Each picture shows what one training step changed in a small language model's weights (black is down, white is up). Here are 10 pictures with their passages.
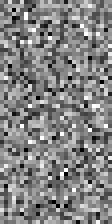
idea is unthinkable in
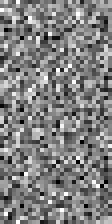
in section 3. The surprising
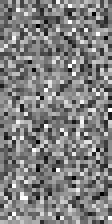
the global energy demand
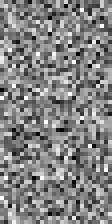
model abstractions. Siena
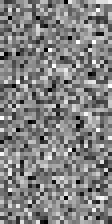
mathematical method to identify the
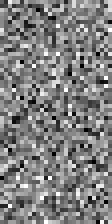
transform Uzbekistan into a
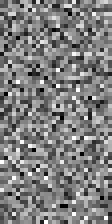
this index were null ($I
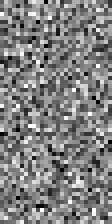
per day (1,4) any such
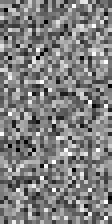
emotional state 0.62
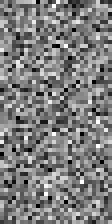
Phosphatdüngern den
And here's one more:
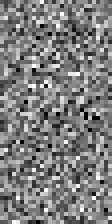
connection between consumers and
